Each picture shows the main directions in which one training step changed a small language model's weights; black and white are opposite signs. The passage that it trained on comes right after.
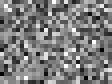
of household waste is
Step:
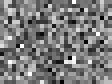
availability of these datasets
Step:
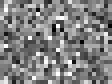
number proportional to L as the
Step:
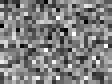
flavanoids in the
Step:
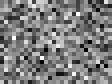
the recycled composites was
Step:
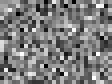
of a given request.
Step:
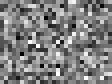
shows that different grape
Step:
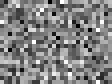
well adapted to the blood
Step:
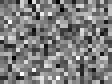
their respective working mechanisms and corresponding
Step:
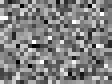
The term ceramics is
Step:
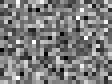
similar questionnaires as these
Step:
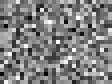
assets for companies has been
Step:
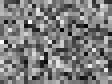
after a clinical evaluation of the
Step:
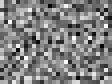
also improves pilling
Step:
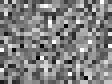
for any $t_0
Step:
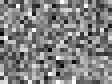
power, functions duties,
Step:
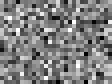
was collected from 100 patients. The
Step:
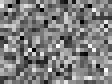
risk of developing gestational
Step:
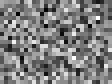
and starting child health care before
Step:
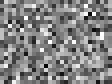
existing superconductivity applications
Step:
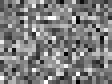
significant at 0.05 level of
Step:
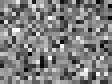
the presence of inflammatory
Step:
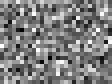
gender, tense and number.
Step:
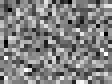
of binding sites of
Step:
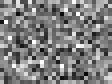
enforcement and monitoring of
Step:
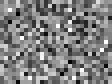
of accommodation.
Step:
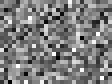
is English. Customers from
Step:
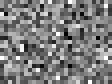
to the authority on successful processing
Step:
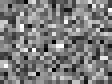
issue (issue) of
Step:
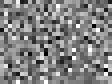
equivalent in source and target
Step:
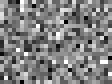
easily be extended to all
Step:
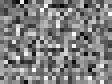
incentive at the end of
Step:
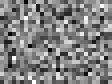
rules for minorities,
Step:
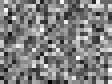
= \lambda B_n -
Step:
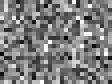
manner of birth
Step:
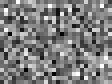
from decaying wood may
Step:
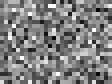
uptake of alternative weed
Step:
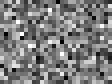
Title Purpose
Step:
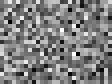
fashion for the literature models
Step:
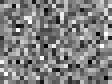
use of pesticides in
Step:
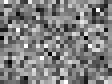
margins, rising costs,
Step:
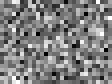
the level of community satisfaction
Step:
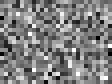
consumers' trust. From
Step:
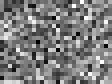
dimensions including large-scale
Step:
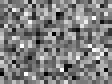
Identity and Self
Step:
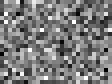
a download of a file
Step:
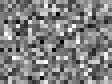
and recorded from Africa,
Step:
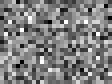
may be due to proximity
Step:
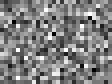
and child care - Living environment
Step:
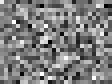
and Socrative: A
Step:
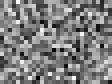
details of food patterns and quality
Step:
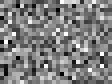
rising vitamin D
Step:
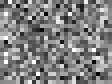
Bubenzer and
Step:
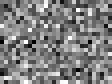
of conflict of interest The authors
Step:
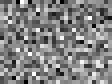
one another. The degree of
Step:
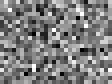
of milk production occurs
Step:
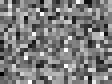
min at 1000°C followed
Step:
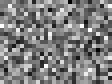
not meant to imply
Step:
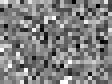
diseases. Access to
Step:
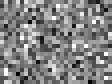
16 and 18) can cause
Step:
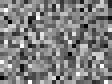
output current. Coupled
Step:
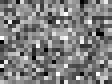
mountains but has more
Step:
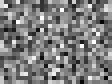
Figure 1: Triangular
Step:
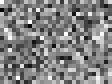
that combines many base models to
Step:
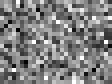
other layers had the range between
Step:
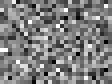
made were acute respiratory
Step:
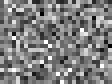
tumors, and cure
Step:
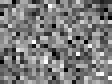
Complexes Adv.
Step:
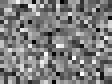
demonstrate the efficiency of the proposed
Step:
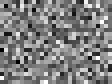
the last two decades especially
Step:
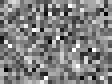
with a fearful respect.
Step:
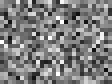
helps teachers improve their professional and
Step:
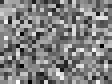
used in the investigation and management
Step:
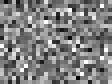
resistance against a social structure that
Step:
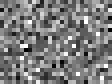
could have accumulated at the
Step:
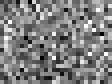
their presence in the field can cause
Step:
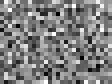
and magnetic switch
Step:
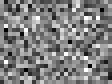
lines yields thousands of
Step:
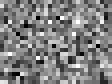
during the same duration and
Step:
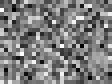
single reservoir operator
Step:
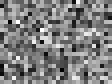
Select one answer.
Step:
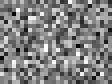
research is conducted to improve the teaching
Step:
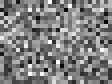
as a working fluid. 3.
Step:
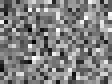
as a set of 6D
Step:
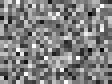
located in Sitan
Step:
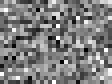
We can see that if $K
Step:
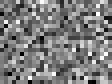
a breakdown was recorded
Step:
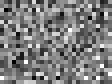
which they function? Why has
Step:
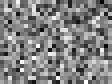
being linked to many diseases
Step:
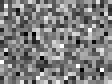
of Being*. New
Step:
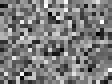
in PSD of one or two
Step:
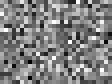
duly informed by the
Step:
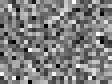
Research study protocol To access
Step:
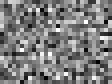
By using QR codes,
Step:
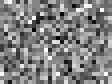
HSD test were conducted to provide
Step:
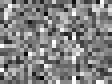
of other nationalities, expressing
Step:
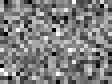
waste products in the production of
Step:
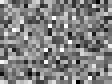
Medication Adherence Among
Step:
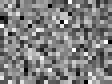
most appropriate party to review these
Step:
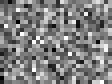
larynx and enables
